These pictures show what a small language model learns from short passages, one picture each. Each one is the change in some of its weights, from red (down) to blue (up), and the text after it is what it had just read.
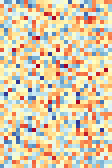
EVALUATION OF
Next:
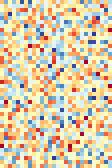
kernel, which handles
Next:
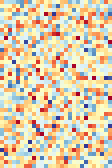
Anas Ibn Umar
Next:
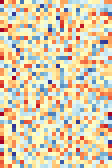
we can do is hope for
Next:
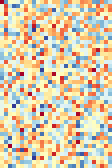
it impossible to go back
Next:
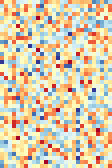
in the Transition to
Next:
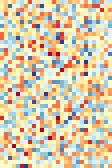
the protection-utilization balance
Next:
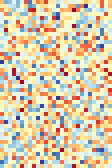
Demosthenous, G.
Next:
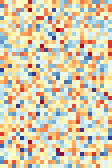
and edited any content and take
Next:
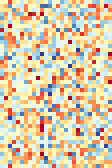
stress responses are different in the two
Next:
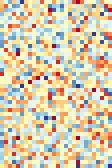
useful starting point for further analyses on
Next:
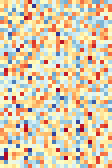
monitoring as the periodic measurement of
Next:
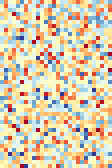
available, injection moldable
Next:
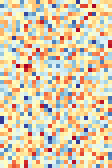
There are few convictions
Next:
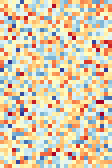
resulting precipitate was calcium
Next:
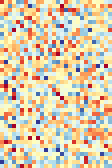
GBA and determined its effect on
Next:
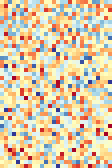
points than those in high performing
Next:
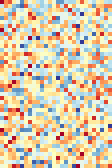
influence of organizational culture on employee
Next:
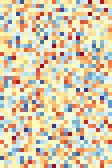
a potential but not conclusive relationship
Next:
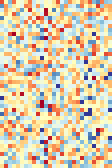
and parietal pain in Group
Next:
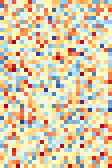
and independently in an active and
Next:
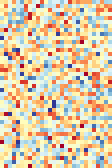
materials for various industrial sectors. It
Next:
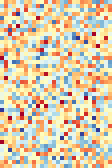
for it. The president is
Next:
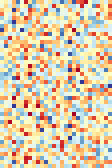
These results were closely similar to some
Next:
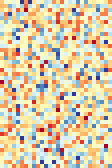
kinetic model, indicating that
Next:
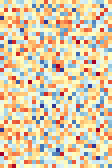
realm with studies showing that
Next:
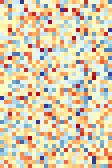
valve remnants,
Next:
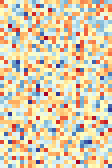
enables the tourism potential of destinations
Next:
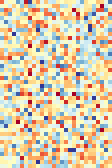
Mechanism of the reaction :
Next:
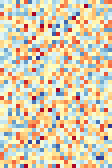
Anisimova**, PhD
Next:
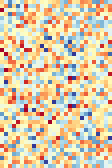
surgery in 20 patients with
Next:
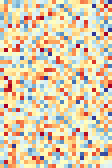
transmit or adapt the article content,
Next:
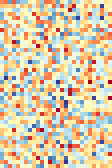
in Fig. 1. The graph
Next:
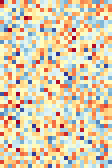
probability (0% < x <
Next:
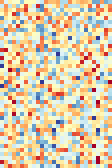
in real time, both in the
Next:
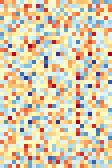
in shaping the future workforce
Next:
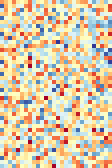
and for State and Local governments
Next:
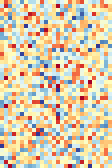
compounds have a function, and
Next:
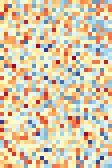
with patients at high transplant
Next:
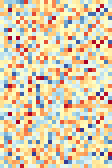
Brick 1 x 6
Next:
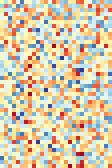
specific feelings and views about conflict
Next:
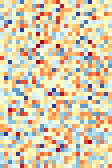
a tool called the Clance
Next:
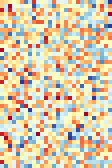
of LNA - photonic link
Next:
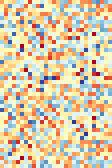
the transverse fluid permeability
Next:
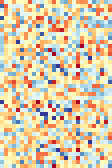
and the more objective, the more
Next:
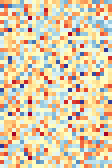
of dust and white dots
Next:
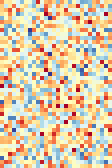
EN TRACTION:
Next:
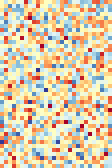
burnup, for example the development
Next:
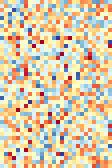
manufacturing entrepreneur, while continuously improving
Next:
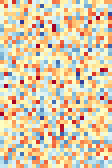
1, only the faculty members
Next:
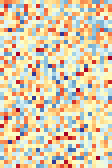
of people around the world. The
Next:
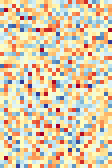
(methods M.
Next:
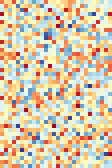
is to communicate the project
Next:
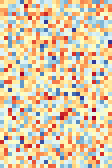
reactants were heated at
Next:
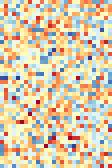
available due to the fact that they
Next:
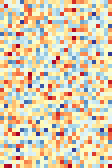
individual's learning and socialisation
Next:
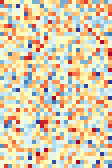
may feed on one or several
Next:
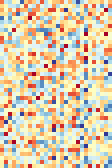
cereal crops farm income,
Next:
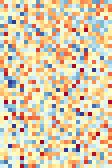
taking into account the impossibility
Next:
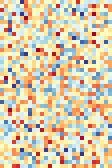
optimum targets to provide reliable hybrid
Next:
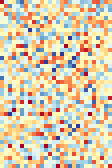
radialis brevis.
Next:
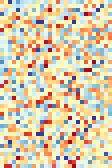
de Beauvoir's observation
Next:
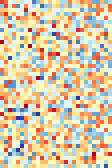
have longer documents than SNS message
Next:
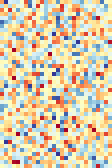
Arab Pakistani School,
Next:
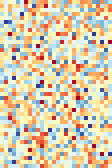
Neutrino Detector
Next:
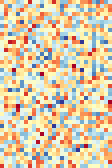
the other hand, complained
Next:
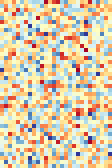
to: $$dist =
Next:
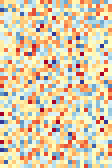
:Journal of Cancer
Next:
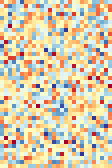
activity as a factor that limits human
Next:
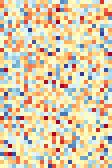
developed CNG Composite pressure
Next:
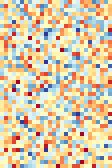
be designed to allow students to interact
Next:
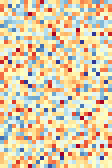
wood samples by radiocarbon
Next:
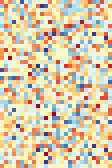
be inserted into the
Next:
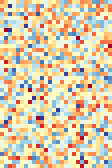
temperature corresponds to a transition temperature.
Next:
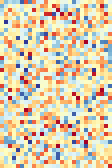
Maddela was:
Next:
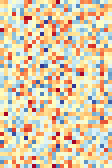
analysis, **mechanical properties
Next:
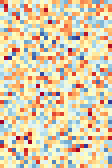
or surgical complications.
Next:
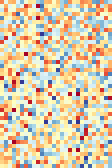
in term of Advance” is
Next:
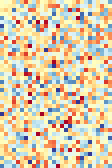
The details of the experimental techniques and
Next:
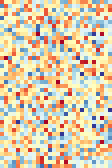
and piston. In the
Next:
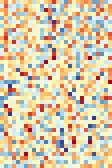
that questions related to the accuracy or
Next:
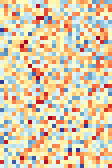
on the right). The numerical curves
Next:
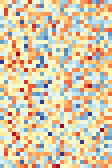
the importance of dental health in
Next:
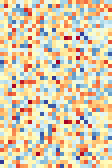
signals about their commitment to society
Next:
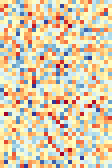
communication disorder. Retrieved from
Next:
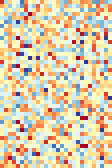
slip planes (along
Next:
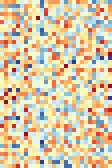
of the study revealed that the respondents
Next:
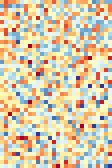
of the characteristics of a person
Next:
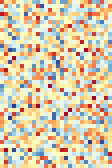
has been functioning as a knowledge hub
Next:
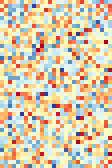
way into water systems such as
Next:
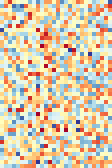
support of the Green Deal Data
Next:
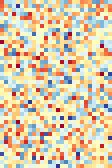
peak at m/e 133
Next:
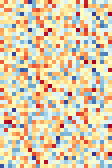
0.1%. Results. The
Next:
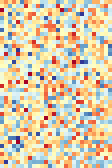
environmental impacts of the handicraft
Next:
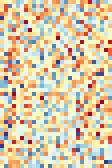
with high concentration of iron and
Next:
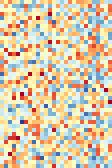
project, stimulate dissemination
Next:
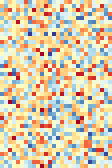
CIVIL LAW
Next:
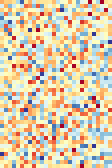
a liquid other than gasoline
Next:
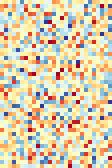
univariate outliers
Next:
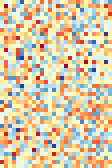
persons prefer to use finger print
